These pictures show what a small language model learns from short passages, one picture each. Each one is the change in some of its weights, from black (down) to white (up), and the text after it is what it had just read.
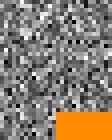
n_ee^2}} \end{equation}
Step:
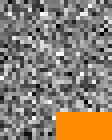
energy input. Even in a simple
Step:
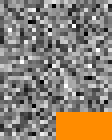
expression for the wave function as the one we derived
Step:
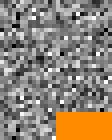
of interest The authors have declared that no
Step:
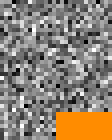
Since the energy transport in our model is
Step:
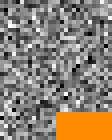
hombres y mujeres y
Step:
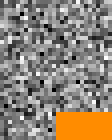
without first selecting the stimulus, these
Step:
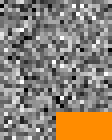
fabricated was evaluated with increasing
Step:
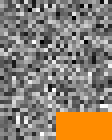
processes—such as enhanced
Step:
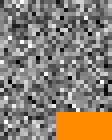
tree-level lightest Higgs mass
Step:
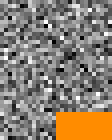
once and then they are stored at each
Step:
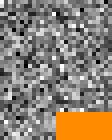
line with the Mandelbrot set, the
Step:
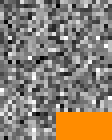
Conventional slow dose (group
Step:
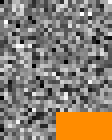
memory access latency. Equation
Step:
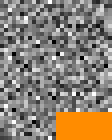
oriented thermal flows and has the
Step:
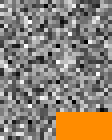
a simpler model of system behavior. It
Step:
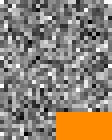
deal with the existence of transients.
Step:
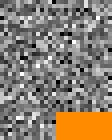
Academic Strand (GAS)
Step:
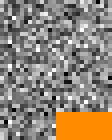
extensively studied. Indeed, it
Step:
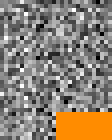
aimed to investigate how the accuracy performance
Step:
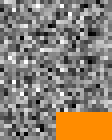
2D dynamics. In addition to the dynamical
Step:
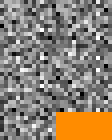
operation of charger and monitoring of
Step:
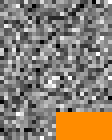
Oil for respective concentration and Figure
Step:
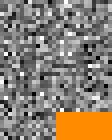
$G$ on one side, and highest
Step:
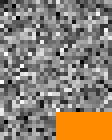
of $\beta^{n+1}$, but with the
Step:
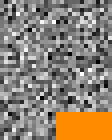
image processing) and finally one in the
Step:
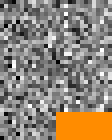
\frac{\partial}{\partial p} \left(n
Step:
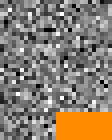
eigenvalues come in complex
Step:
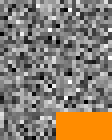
but in an \mathcal{LA}
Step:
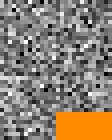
the guide roller mechanism as the main
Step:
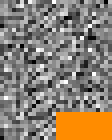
on to the next thing, coins
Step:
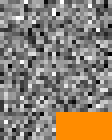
CHSH-Bell inequality is the
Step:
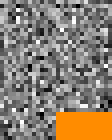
the kinds of errors must be detected
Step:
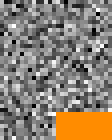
= constant$ at spatial infinity
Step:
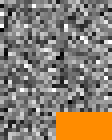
IF YOU: - ARE AGED
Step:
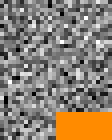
and vice versa (right panel).
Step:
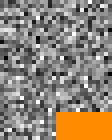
simulation conditions were the same as previously used
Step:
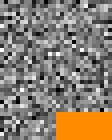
satisfy the syzygies. These
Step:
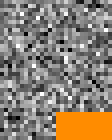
test, players were instructed to
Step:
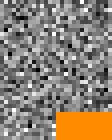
backscattered photons moving along the
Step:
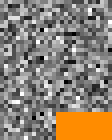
the stars CONTENTS: The
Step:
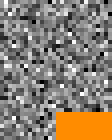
political and economic conditions, there has been
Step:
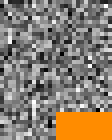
root, making the influence of the additional
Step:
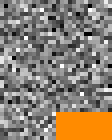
as a double reflexion, in the
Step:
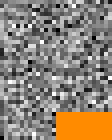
relates two of the brightest lines that
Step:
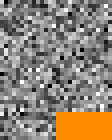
and internalisation of Self, Co and
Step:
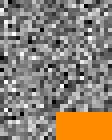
each be verified by exactly one
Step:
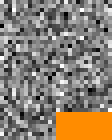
$\lambda=4\pi \alpha_s
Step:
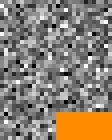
fibre (Enwere,
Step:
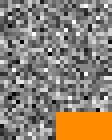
of the FQPM coronagraph that can
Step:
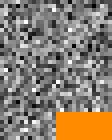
and second bands at $\mathrm{K}$
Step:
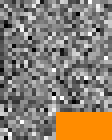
integrating Indigenous Knowledge
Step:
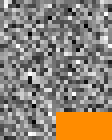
consider: homogeneous incompressible
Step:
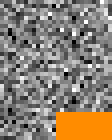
not a sufficient reason for these
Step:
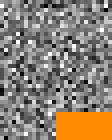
skills: developing peer
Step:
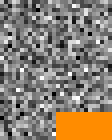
is to collect and analyze qualitative
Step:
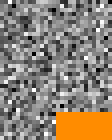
crosses the foot of the CEP
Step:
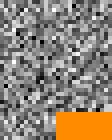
orbital degrees of freedom
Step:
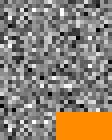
the mass reduction of poverty
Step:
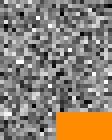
according to his will (ESV)."
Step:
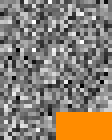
{\bibinfo {journal} {Phys.
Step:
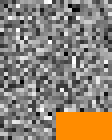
are encoded in $\mathbf{S}$, and
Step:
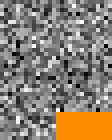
EU uses SKOS to declare
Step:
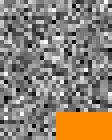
comprehensible to humans. There are
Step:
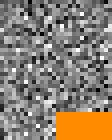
stellar systems, as it is tied to the
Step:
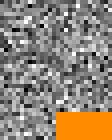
solve the more general case with an extension of the
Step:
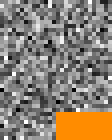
$M$, %it is called locally
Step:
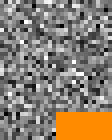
and re-usable) data principles.
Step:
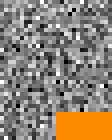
no difference in $A_{D}$ are found between
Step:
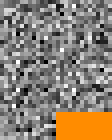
searching for solutions to decrease
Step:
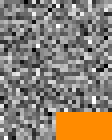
defined as the $90\%$ confidence level to
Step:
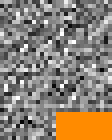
As a particularly bad manifestation of
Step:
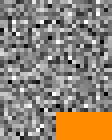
This reflects that the difference of the
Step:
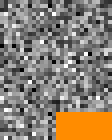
Hamiltonian is invariant under
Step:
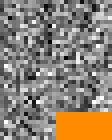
period. Education is the first step
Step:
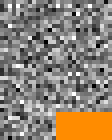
especially in terms of decision
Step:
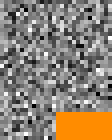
along the *c*-axis. The
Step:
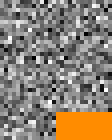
wood industry as well,
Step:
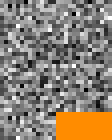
appropriate wavelength,
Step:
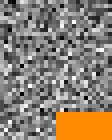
above the ionosphere the ratios become
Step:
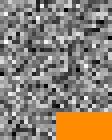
NN$ which, depending on the RH
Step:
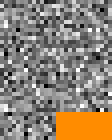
is noticed that the modes associated with the
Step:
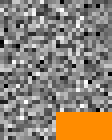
a relation between the initial conditions and the
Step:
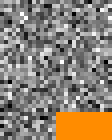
systematic, size-based empirical
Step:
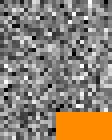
$\Delta_j=0$, so in this case the
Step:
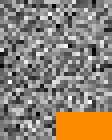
not a big overlap in which KERs
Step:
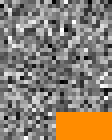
line), plus incoherently
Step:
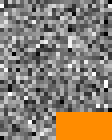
needle-stick injuries have been
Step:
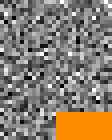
The second largest source of uncertainty
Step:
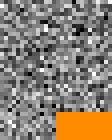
approach is known as smart grid.
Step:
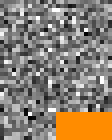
the two boards have been connected by
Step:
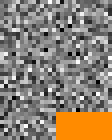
provided critical input to the project and
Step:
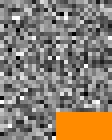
back into (\ref{dvs}) we find:
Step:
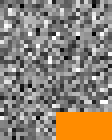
the Council are essential in understanding
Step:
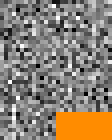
= \kappa\frac{\partial^2
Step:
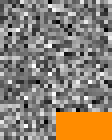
the preparation of complexes of bivalent
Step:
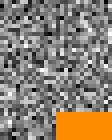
account. Eventually, we get the
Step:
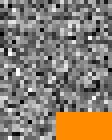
days, with one patient reporting pain
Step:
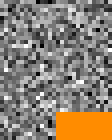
on the patch-level instead of
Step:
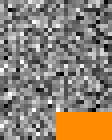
have full access, while 23% have
